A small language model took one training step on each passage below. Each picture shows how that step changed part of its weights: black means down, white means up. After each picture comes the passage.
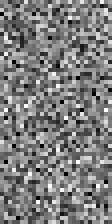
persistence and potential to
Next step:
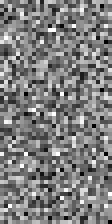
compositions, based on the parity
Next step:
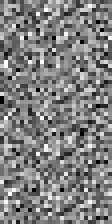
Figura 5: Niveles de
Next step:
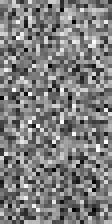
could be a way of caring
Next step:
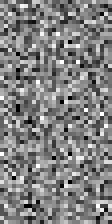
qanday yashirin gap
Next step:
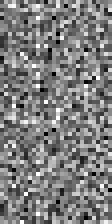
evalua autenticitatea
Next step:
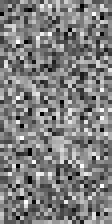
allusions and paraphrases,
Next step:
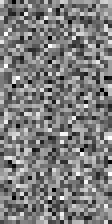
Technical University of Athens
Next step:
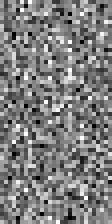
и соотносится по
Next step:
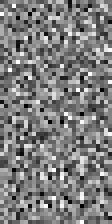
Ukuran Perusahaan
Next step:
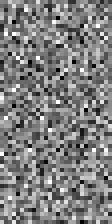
Andhra Pradesh.
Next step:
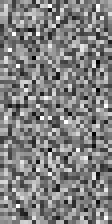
PHENOMENON OF
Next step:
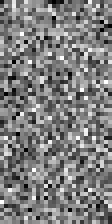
medidas de higiene para
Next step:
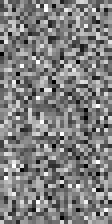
offers reduced size and
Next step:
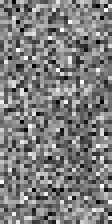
по откорму баранчиков
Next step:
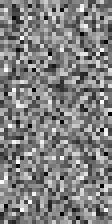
with GEMs has already
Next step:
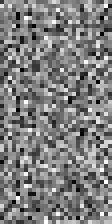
w zmuszałym
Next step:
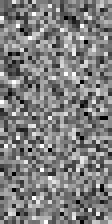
Entonces comenzó su
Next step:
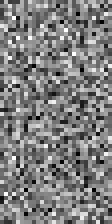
4. Women founders often
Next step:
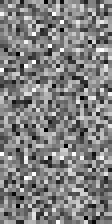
todo o Direito das
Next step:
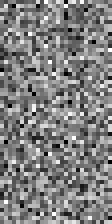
keng imkoniyatli dastur
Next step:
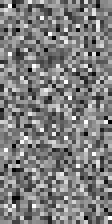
qo‘llash to‘g‘ri
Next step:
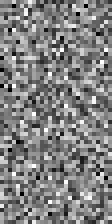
ер билан яқсон
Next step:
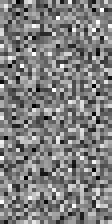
ЦРУ, в период
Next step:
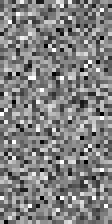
filas, las granulaciones
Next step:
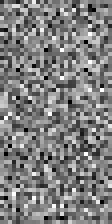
recentes confirmam que o
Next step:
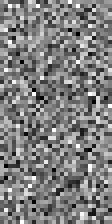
opening work W^O and the work
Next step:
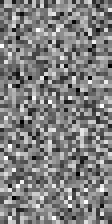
Tributário Nacional),
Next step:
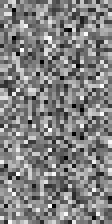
technique for the large
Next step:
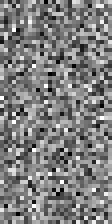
малакалар даражасини
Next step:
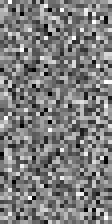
TCP SYN flooding
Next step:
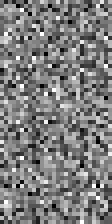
Availability of data and materials
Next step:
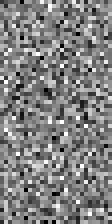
протяжении последних
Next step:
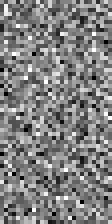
practical recommendations.
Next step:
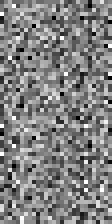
sido utilizado em sala
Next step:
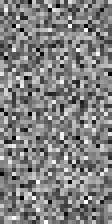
controlar a satisfação de
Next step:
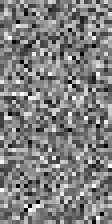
to monitor the learners in their learning
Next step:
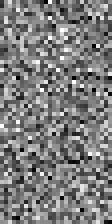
Kant o Friedrich
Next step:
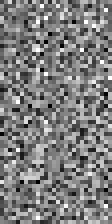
impune considerarea faptei
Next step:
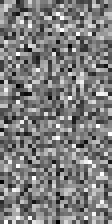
На производстве основной объем
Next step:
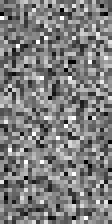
the sense that elections,
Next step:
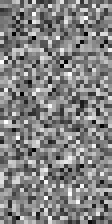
autonomia docente em
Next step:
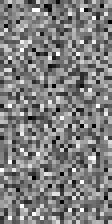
as a result of increased load on the
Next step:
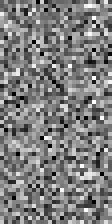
na lâmina 5 gerou
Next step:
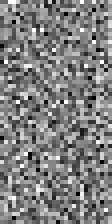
of vulnerability that pervades
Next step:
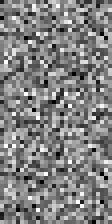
Bala. Almora,
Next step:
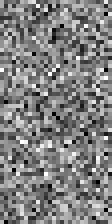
the floor and playing with
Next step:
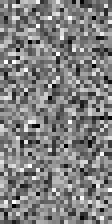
that carries the research gap. The
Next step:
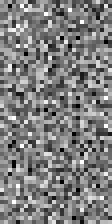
that exceed the limit line
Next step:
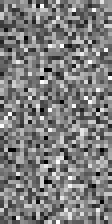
Bu holat g'olib
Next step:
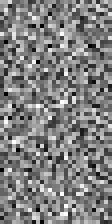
intilgan. O'zbek va
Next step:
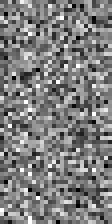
es no tener ni voz
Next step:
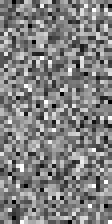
compensation, or successful
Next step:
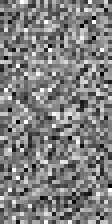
contention of Gamble⁹ that
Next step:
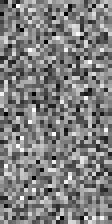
elementos naturais e
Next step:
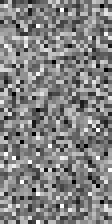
composite made without the
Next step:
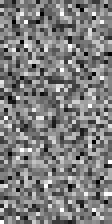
liderança ampliasse
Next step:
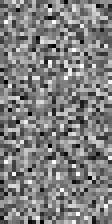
hemm nuqqas ta'
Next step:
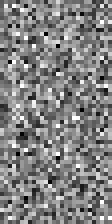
of Arunachal Pradesh are
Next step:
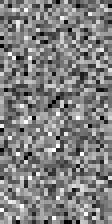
который возглавил
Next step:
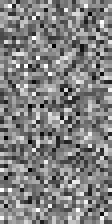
on the other (Tinker,
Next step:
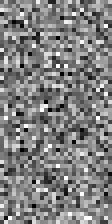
уточнених бальних
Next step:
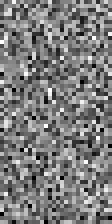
that ADMA levels are
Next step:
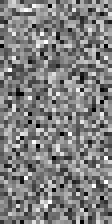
has Lavaṇa
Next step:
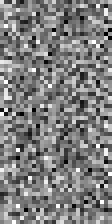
robustness of the proposed
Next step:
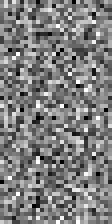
с днём рождения
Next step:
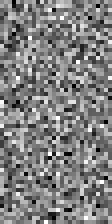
– системы начальных,
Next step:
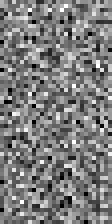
– yangi fan yoki
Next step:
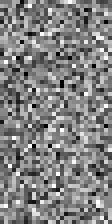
стратегий диагностики и
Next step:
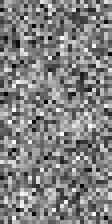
across the three subtypes.
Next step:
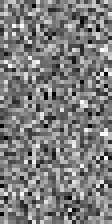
into two groups: Sleep
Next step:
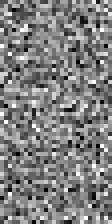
persona", nunca entre las
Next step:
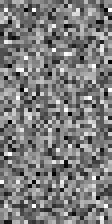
van die arbeid". c.
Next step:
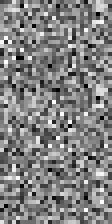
А.В. Лактазная
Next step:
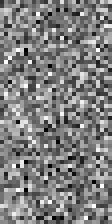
Teaching Foundation. -
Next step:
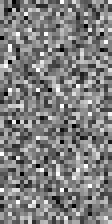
attracting their full
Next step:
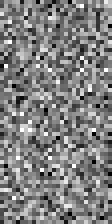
it is strategic for the future
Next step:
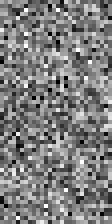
anterior knee pain as
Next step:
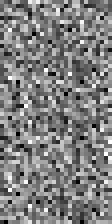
This also ensures that all of the
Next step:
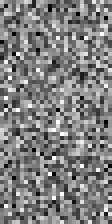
nose technology aims to
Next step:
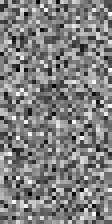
community has been limited by
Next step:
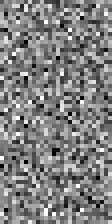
dotarse de un emblema
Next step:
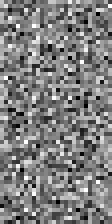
на тлі чорного скла
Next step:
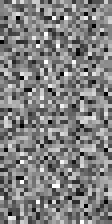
AR holograms, and
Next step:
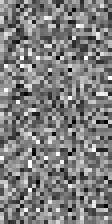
На вопрос о том,
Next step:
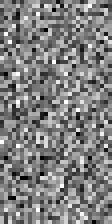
yıllarında ve
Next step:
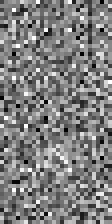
(John Baker,
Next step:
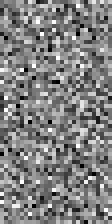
Deoghar has been named
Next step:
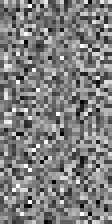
(fio de NiTi
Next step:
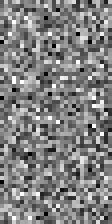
pourquoi plusieurs
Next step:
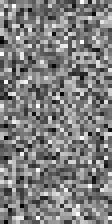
vases were sometimes found in Spain
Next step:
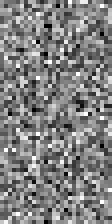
mekanisme koordinasi
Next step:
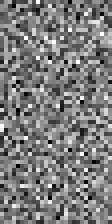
dinamikasi statistik
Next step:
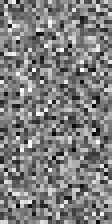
will be more likely. DATA
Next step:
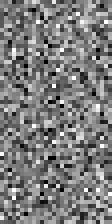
тому, что борьбу
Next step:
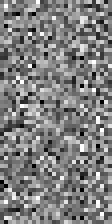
KRUEGER, A.,
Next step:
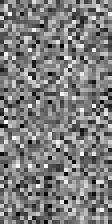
va texnologiyalarni
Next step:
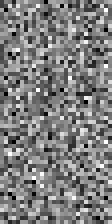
de conferentieleiding een
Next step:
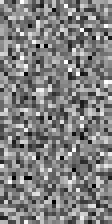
caries experience had low
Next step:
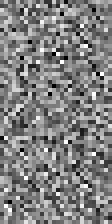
district paramedic
